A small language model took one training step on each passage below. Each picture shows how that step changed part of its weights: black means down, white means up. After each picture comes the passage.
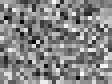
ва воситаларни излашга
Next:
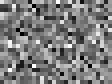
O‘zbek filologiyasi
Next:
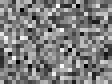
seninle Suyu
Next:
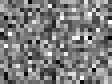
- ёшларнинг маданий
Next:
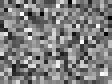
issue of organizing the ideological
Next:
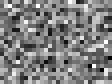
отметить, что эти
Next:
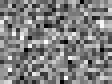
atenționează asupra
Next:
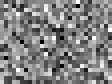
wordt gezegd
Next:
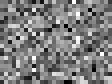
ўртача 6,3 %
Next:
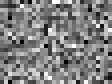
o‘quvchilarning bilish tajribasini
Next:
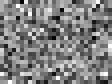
për kontrole të
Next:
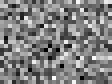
tard que j'ai compris
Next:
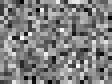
Bandung, inisiasi
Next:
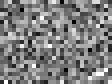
Н.Н. Гришко /
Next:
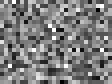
17. Mardan M. Why
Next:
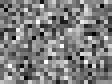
боғлиқ; -
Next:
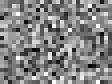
Донецкая Народная
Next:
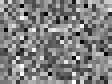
a mobilitást,
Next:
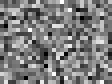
ruhi. Til - bu
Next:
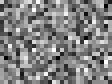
МПа на $C_w
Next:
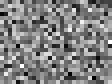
entre autres. C'est dans
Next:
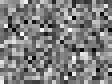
Sciences*. - Love,
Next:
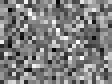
during martial law are
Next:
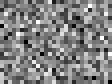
facilitada por intervenções
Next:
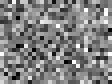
por lo que hacen falta
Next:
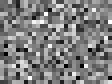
Adv. Clin.
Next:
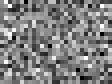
tasniflash bo'yicha
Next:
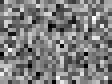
en el Río de la
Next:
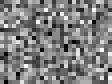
Figura 3, foi utilizado na
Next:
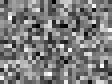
părți exercită
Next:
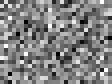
xususiy biznesni boshqarish”.
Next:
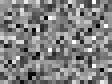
foram encontrados 120 estudos,
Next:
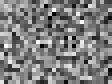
Definição do universo e
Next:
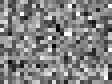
ma'rifat tarqatish,
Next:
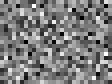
competencies of the student and
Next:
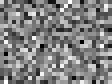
ou autoinfligidos - e
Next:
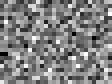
как постоянные жители.
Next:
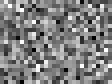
реєстру та хвороб
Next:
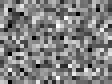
Being futures literate
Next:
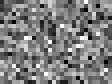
Pedagogik ta'limotlar tarixi
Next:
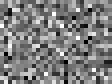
o medo da dor e
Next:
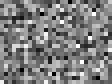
per ridurre le
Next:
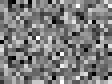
compreende a significação da organização
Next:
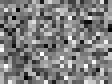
умови для самостійного
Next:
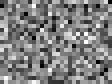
интегриране на
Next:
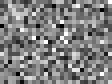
spécialités, l'évolution
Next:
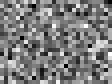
27. Серед них:
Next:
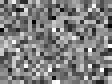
динамичку, док
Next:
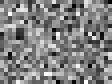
nogironlarni ijtimoiy
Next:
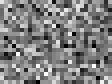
localizado na zona rural
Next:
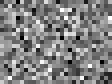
функції – суду й
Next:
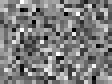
ato sifatida kiritilgan element
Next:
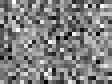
va gullash davrlarida olib
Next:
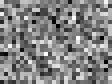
token $x = 1$ hasta
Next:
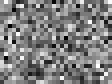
aylık SYİ değerleri
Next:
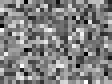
Het vraagstuk
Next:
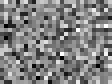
studied. As a result of
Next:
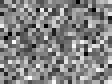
durante a pandemia de
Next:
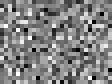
centros de investigación, así como
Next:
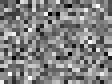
princess, prematurely
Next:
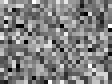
problemática emergente. Ante esta
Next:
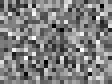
kamaytirish: Xavflarni
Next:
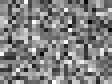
različite formate.
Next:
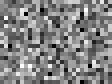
l'article 276, la
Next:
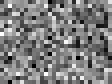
xalqaro huquq, jamiyat
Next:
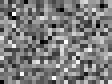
apuestas que contribuyan a
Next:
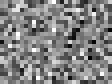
pronto voy Si er
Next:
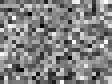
кількість масла в момент
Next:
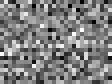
старших возрастов
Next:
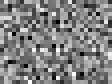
marocaine de 2011, qui
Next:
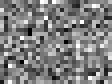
inkludering. -
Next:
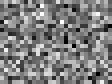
kiradi. Bunday
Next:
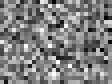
Hanifa merosini
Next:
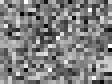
подключенных к сети
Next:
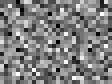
stres profesional. Caracterul
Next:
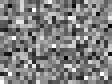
68 García y
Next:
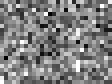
дисциплинами, прежде
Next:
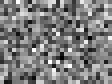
au Havre. Tout est
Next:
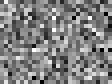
Scielo. Revisão
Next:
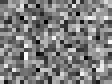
1 kópir qayta
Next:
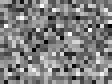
potuto far comprendere
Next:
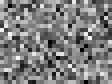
anche "crisi
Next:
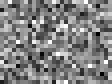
простором. Тож
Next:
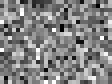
de jar test (Figura 2)
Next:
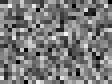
ölçek toplam
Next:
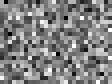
figura del ciudadano fue
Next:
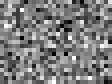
kehutanan dan industri
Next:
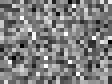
nafas olish metodikalari olib
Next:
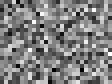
um fim perpétuo para
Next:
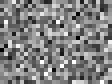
milliy o'zligini anglashga
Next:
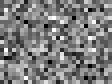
Boriak, H. V.
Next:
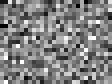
siembra. Es de uso
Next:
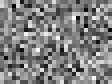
(SUS) constituem as
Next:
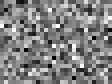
пополняется двумя
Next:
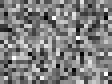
sohasida innovatsiyalar yaratish
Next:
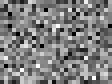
missões da Apollo
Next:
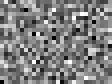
eller pandemi,
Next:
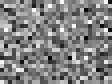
terhadap Narapidana yang
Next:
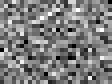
Узбекистан) в 2001 г. //
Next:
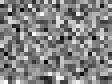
çatışmanın ortadan
